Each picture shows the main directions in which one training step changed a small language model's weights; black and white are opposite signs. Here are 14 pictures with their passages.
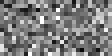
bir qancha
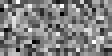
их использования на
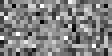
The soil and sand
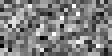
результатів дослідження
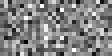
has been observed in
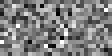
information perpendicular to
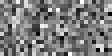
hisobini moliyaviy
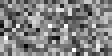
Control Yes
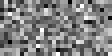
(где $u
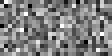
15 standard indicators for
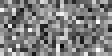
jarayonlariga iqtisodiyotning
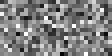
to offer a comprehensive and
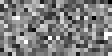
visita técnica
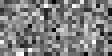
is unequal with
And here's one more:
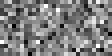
ko'ra }
